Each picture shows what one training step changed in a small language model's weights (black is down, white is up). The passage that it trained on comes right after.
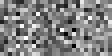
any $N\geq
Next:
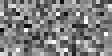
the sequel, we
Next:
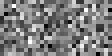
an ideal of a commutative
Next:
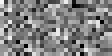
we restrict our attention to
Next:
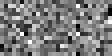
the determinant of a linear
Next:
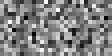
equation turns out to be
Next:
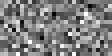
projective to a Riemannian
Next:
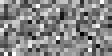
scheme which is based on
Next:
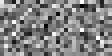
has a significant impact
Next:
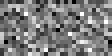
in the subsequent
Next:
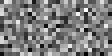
series of plus-one
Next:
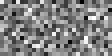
is a subspace of
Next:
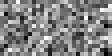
with canonical singularities the
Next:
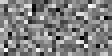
If $\Gamma\subset
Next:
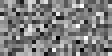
k $ for each $
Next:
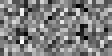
seem to necessarily reduce the
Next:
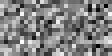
could suggest that depending
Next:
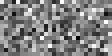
is a localization.
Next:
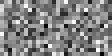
inequality (11), which
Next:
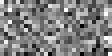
we know that the
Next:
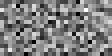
\cos \theta \\
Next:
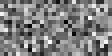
the (quantum)
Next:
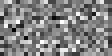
discussion and extension of these
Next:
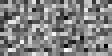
of these sublevel sets
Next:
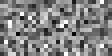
map and the average lead
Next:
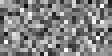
always central. The relation
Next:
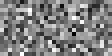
The element $$t =
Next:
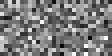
the over-cross of
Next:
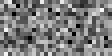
be formulated as
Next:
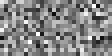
This is impossible except if
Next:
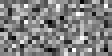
The thresholding value
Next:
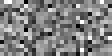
A) \cong
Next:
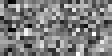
the Shewhart
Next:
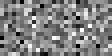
$H$ with all
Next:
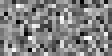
for any open neighbourhood of
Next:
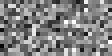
the nonlinear variation of constants
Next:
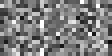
over all stopping times
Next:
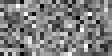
$\roth$ with
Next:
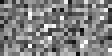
number of nonzeros per
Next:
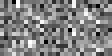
and naturally to the case
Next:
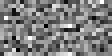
a fixed point in
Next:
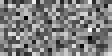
the removal of any
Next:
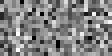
-1 Jacobi polynomials
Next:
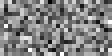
defined on $t
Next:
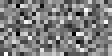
\medskip {\bf
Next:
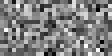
GMRES with several
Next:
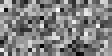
reviewed below are
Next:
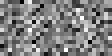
$j \geq
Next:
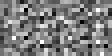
les morphismes de
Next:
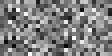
in the form of the
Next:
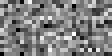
$c$. We will
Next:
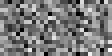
\lact a :=
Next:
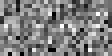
suitable sense as follows.
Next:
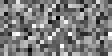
with a distinguished morphism
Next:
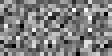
seen from plots
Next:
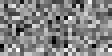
the summation of nonnegative
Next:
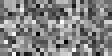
Clearly, the last bound
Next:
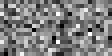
the fractional-like Laplacian
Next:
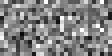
proper PN spaces.
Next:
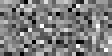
e_1 \otimes
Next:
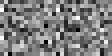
Significant reduction
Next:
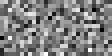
on the orbits follows from
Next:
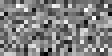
for $u$ equals
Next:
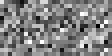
example is the uniformization
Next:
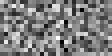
a contradiction. The Theorem
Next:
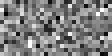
hence a parabolic slope is
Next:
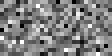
subbundle $\mathbb
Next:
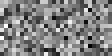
theorem of this paper.
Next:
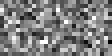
linear contraction. In
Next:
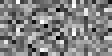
(a) at
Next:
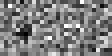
the mathematical modelling of
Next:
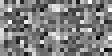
we wish to
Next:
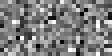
geometries discusses
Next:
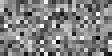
relation in the PL and
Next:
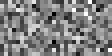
distinct from the training set
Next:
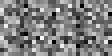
useful advice.
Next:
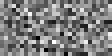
the numerical simulations it is
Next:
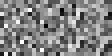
Laplacian case, it seems
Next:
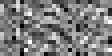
to the standard basis
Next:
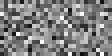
the pair corresponds to the
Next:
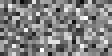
all the tiles are
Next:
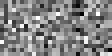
and $|t|\le
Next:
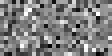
$G$ is an
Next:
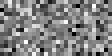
at $p$, then
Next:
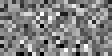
parameter, and the real
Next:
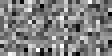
$n$ vertices pick
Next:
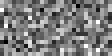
above in order to make
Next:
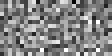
of packings and discuss
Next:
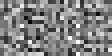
on USPST}
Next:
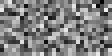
relaxed -- at a
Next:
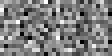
Poisson manifold. On can
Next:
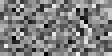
a Bott manifold of
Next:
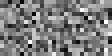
\sk ^i
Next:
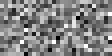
the black ones are
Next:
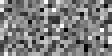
first result in this section
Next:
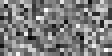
The rank-preserving
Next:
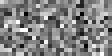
article. %The author
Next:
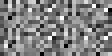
of the number of
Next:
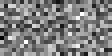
the regularity of $\mathcal
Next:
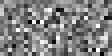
image of the former
